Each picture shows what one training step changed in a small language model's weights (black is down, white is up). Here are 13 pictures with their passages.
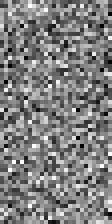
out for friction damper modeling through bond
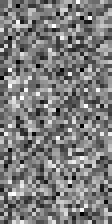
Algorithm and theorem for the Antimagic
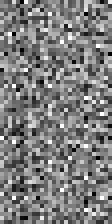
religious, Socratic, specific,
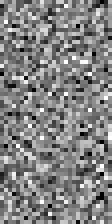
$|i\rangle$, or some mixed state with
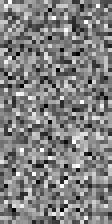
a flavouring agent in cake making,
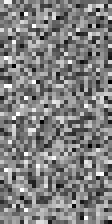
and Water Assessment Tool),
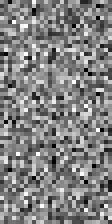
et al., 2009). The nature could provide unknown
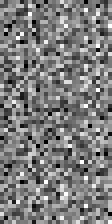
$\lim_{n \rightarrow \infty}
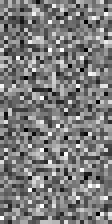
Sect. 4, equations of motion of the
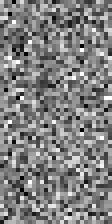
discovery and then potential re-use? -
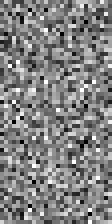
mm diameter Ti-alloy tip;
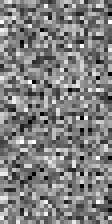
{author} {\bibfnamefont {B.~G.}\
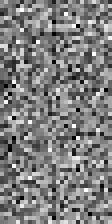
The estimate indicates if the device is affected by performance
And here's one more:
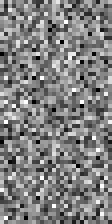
defined as the expected number of new infections caused
